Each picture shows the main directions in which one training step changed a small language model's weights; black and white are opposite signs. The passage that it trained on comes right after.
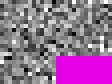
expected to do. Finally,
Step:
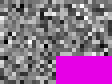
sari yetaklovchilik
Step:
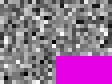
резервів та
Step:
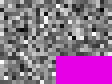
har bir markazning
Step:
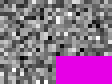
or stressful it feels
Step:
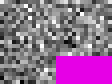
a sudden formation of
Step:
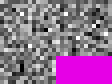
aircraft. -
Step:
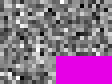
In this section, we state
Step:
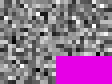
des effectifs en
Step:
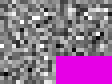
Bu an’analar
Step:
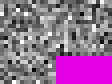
o'zbek xalqiga xos
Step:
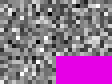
по красителю
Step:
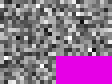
normas y principios
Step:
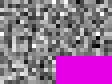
how the community's concept of
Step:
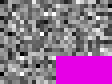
Yan, Yibo
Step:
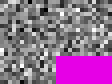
rates vary with local conditions,
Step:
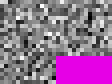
pollution. J.
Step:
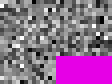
of the Government's national
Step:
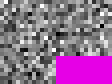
actions. KURASH
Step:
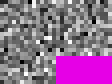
costs, and improving the availability
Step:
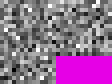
yangilash borasidagi
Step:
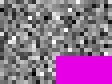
de cólon é
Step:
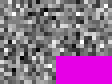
bo'lib, harakatlanish
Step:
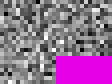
factors. A new phenomenon
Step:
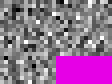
tabiiy florasida 10
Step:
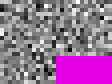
did did *not* use
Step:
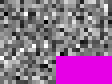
accepté d'être
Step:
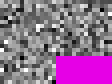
raporlar sunmak,
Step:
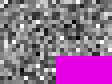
Harris et al.
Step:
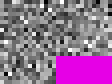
study cycle shown in Figure
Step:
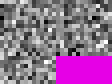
L., Merinov,
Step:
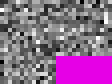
have the room and space to
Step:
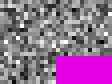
tanlash uchun malakaviy
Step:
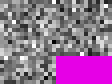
auch auf griechischen
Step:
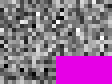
humor. According to
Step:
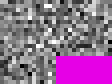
de mercado) para
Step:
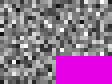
дослідження, які
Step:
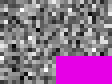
school complete and had higher education
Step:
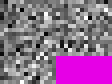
Lagrangian cost function
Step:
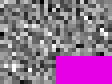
is made of tenant
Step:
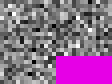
Буриев С.
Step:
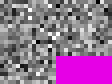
a Internet è a
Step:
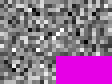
їх уваги
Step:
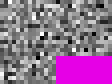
but also "Double
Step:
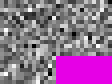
power switches in this
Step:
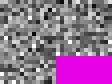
and practitioners,
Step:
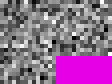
modern personnel through the
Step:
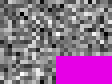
representation of variables of Serum
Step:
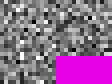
Village” modelida
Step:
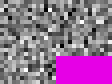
shown in Figure 5. The
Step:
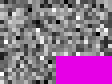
knee extensor
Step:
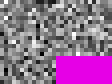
ou Consolidação dos
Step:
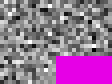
xususiyatlari va fenologik
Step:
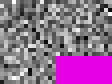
it. Since the main equation
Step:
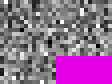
Hozirgi kunda,
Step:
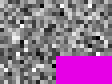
1.09$ After identification
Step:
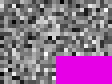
oriundas do estudo
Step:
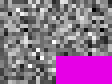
yetishmasligi va
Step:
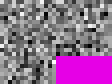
and Reflection in
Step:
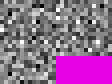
– поєднання
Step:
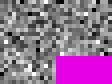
ASAP scheduling
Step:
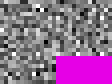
and supportive learning environments
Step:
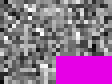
de ahí que yo
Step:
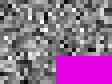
un panel de 39
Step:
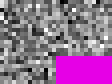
emas, balki juda
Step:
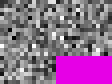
and their countries would be:
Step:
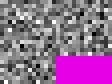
kvalitetom radi
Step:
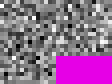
footage and oral
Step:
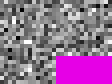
Сочинения в
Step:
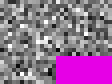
\leq n$. Also,
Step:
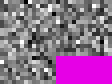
minimize the amount of
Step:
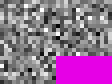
- National Library of
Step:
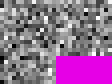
of degraded soils
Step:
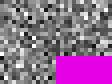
Patricia Hill
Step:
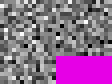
dos recursos recebidos
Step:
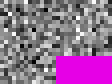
bolalar tabiiy harakatlarni
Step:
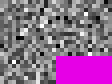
Department of Transportation published
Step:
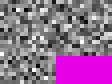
agreement between the numerical
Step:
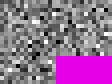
yakunlash uchun
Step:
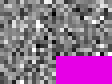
NH band shifts
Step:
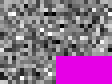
independentemente das variações
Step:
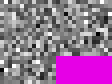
contrasted for years on
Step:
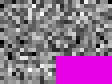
huge amount of air.
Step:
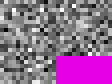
en estos principios con
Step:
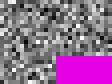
\text{for }
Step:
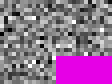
higher among men as compared to
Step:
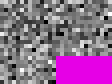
institutions have a mandate
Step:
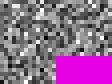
scale. Various digital social
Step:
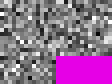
ask themselves:
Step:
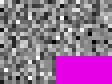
that allow for new training and
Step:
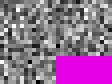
de Camillis,
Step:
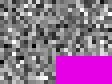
communities to aim at design issues
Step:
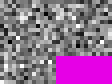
як адаптивні
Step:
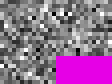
hamdir. Har bir
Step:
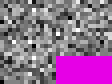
процесу у вищій
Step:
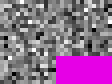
*El estigma*.
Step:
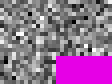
the end of incubation
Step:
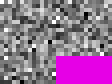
concertation, voire
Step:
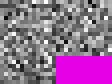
вузов особую
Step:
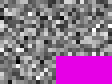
Minor attenuation
